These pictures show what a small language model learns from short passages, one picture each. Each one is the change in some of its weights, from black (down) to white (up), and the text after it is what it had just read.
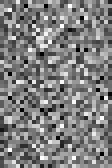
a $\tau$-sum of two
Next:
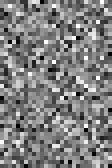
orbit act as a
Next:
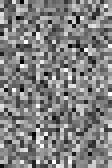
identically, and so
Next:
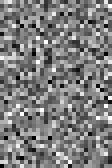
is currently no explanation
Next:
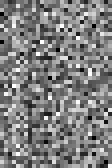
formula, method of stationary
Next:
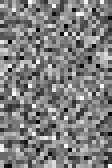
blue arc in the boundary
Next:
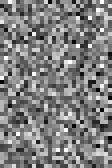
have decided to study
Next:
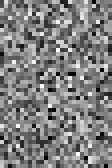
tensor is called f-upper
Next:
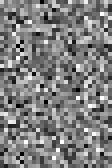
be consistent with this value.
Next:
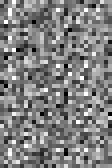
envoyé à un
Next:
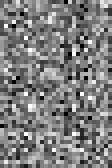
la distinción entre una
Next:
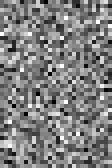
of the original BB step
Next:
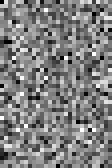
a framework, GUT symmetry
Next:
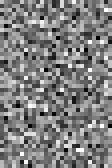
similar behavior was noted from results
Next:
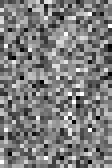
available for solving the
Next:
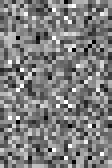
this approximation is very useful for
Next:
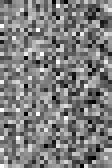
и укладке
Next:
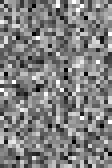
flows and isolate model
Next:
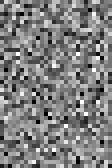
A RevistaFT
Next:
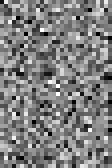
and the $z$-axis
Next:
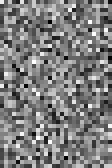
Our results, on the other
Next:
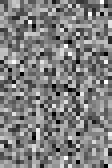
not change the rate, it does
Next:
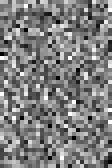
of the cavity and
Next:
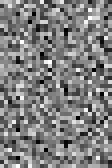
la iglesia de
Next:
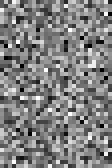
and has a single starting state
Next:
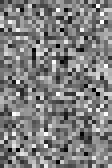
vida, entre el ojo
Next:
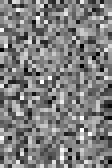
the equilibrium, the
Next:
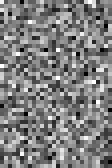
the case of $\theta \neq
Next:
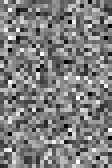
$\rho$ be sequences of
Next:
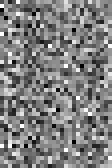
$CCE_R$ values
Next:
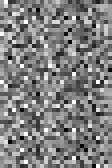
have been proposed to reduce
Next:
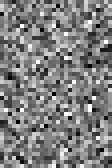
for the $T^3$
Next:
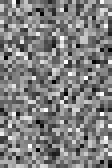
fuzzy - the points
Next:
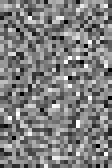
overview). In this paper we
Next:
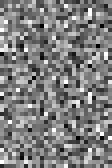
equation are then used to derive
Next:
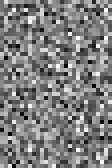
y la mejora de la
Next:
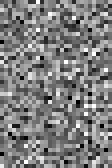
perception for different values of
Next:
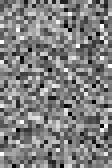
between transverse shear and
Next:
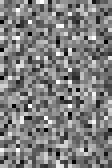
qabul qilinadi.
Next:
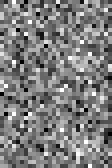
the photosphere and the
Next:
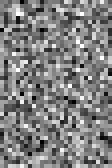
forecasts by
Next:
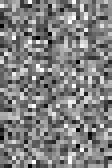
\ Pei Dang
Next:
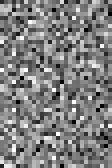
\noindent {\bf Case
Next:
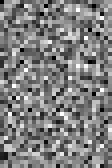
ao público
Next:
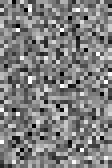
bilan bogʻliq
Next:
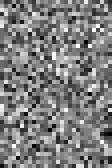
the middle equation with
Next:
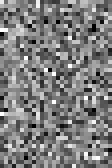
content providers increase the
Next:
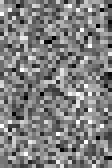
in the \emph{p}
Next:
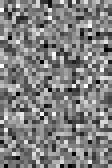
M(3)$ implies that
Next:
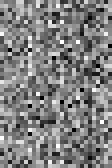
и экономических
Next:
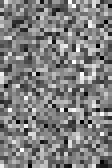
pump power of 62
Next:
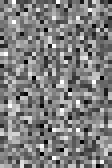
7: Sosyal
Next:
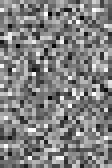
Infinity is also a
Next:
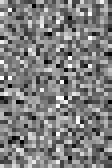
is explained by a larger
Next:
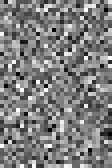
the continuous dynamical system $\varphi
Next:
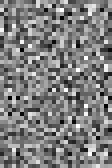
get the same estimate as in
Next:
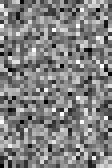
$v\geq D(\log
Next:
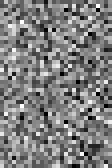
the case when new and old
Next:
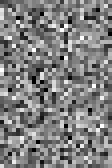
authors (e.g.,
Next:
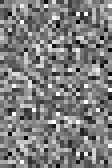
ser indexada en Latindex
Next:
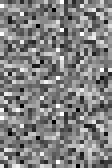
\langle \Delta \varepsilon
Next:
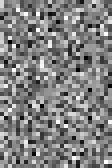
institutions and bodies
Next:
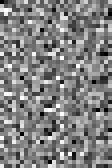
\end{equation} \noindent
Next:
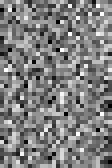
the circulation of the
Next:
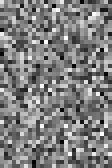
ichra [8.
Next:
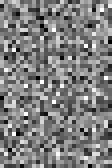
sí cuentan con un
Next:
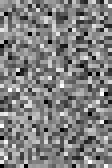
this gives rise to a
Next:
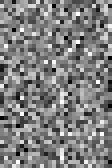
imply the existence of the
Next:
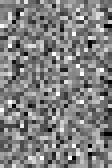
the intermetallic
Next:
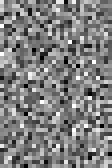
quantum interference. The
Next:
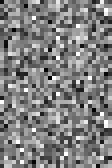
hand, we can ask
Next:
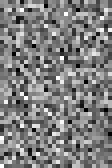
The discrepancy between the two
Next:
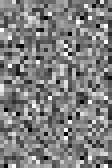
analyzing the measurements is exact
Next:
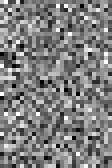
$C$ to be positive
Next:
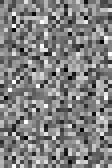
que sustentam as
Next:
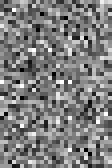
les membres d'une
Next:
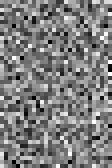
maximally entangled state.
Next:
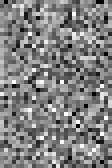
воситалари ва
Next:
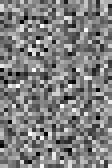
SLM such that large numbers
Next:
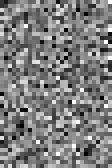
schemes being equivalent only if
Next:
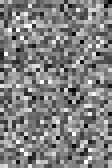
por desigualdades,
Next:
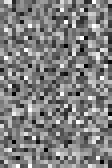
en una posición de
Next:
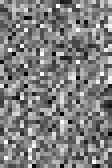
the lattice based on the
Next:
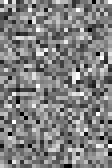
presencia, la mujer
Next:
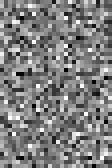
research, while highlighting the
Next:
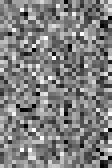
России до и
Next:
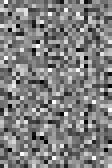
Lowe, B.
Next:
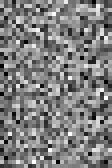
xom ashyo va
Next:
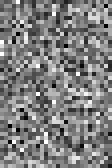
localizado na referida
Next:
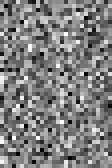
appear for which the total energy density
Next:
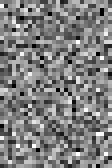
with probability $1$ and for
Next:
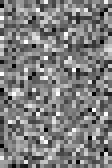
roughly compensated by
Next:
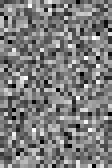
observing $n$ photons
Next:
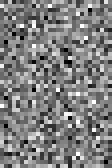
our model $\Tn$ as
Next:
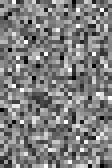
normal. Very few
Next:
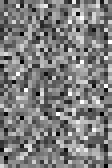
Qimiao Si,
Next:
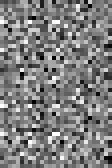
we will see in the next
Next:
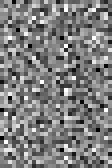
only needing to apply for
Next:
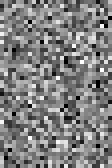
map~$L \arr
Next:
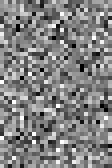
\begin{split} &
